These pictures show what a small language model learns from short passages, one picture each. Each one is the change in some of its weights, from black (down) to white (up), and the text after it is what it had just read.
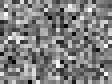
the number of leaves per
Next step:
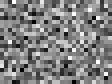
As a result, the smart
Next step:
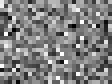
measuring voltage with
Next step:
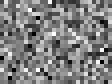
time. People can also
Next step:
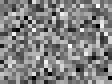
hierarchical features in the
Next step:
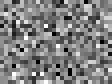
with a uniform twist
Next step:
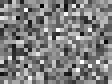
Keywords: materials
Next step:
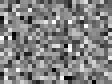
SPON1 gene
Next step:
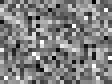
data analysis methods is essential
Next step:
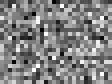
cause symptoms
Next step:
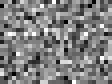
evaluate the classification
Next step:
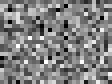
Get More Information The
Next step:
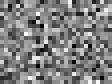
range coverage. Based on
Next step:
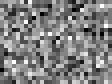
approved the submitted
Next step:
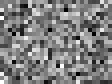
Technologies Another,
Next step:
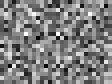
time and energy on values and
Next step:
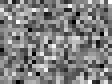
of Fisheries and
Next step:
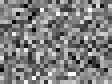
“free” wage
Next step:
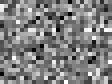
process. On day
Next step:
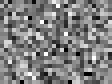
\theta_y \quad
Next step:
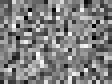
for supplying gas to
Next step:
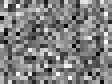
The occurrence of
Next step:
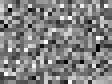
foreign ownership produced
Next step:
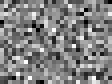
cement blocks over
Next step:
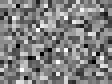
of security, equally
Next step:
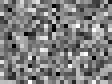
than 75% reported that the
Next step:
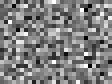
a major oil hub.
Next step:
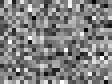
followed by 20-24 years
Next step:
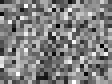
and buildings and thus
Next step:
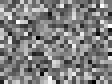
of integrating multiple components
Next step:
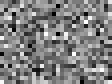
to print all the 3D
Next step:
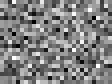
As a result, the management
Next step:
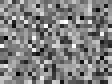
though that trials without
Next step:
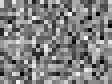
Highly dispersed
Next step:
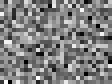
A_f , and I are
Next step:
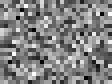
intuitive understanding of
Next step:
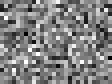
total quality management, just in
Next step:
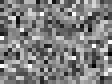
is very rare. A review
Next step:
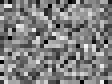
and two walls with
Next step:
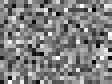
By integrating multiple
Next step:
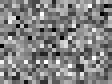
in replay buffers
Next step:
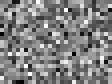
for implementing the code and
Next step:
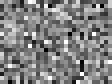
descriptive nature of
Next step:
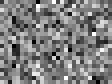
is widely used in the
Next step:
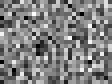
build on trends such
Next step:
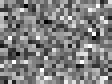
implemented advanced algorithms
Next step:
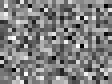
the final volume was
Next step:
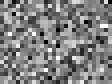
was performed connecting the
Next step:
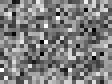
for the realization of a
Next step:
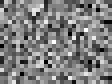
determined teacher, so that
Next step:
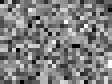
results. Participants
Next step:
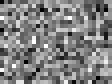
include small, localized
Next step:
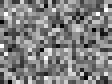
average age of the subjects
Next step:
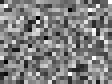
problems. It describes the
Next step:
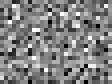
Abstract: A significant
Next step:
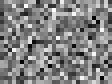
Him, noting that
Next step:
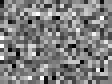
relationship between domestic
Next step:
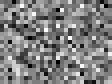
to the management, conservation
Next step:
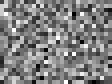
it does not appear to be
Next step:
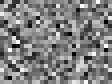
conditions, the PID control could
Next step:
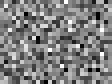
why this extension was
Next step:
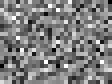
et al. Chronic
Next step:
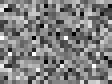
eruption computation. In
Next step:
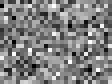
through in consequence of
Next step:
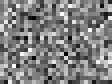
ring of 2×2
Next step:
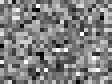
RCS for $f =
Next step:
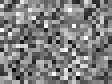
(VP) from which the
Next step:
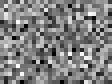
the educational subject based on
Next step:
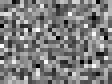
with barium carbonate,
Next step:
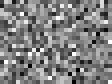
shown in Figure 2, the
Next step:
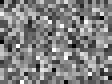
processes occurring in the
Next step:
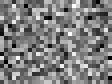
3. Ama: The
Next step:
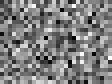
revised on 23
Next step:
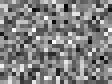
Method: Least
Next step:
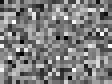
of Medicine,
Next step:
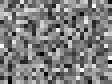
of the tracks is often
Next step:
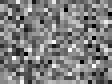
IMTA systems combining
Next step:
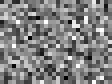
family planning method,
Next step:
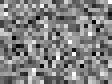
civil right or the
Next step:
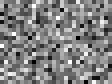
tuned continuously.
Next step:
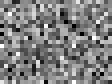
by integrating the concepts
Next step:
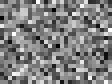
BB_2 , will be
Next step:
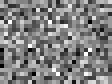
male athletes
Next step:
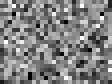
an anthropogenic
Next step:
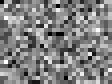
errors clustered by
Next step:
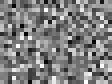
serve real-time data
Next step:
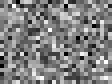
Mean ± SEM
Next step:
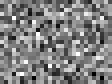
legal and professional
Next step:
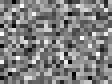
to response strategies.
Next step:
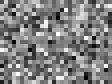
is possible. If a
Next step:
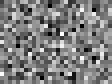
smog. This factor
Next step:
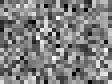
day. Both systems support
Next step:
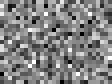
so transformed its character that
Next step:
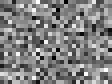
than low complexity LS
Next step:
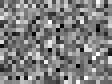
multiple stars), the
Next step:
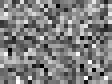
the aspects of human life and
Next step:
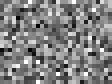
catfish waste.
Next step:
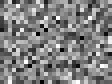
administrator role
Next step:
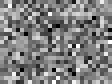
videos, etc.
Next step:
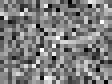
OR "quantum
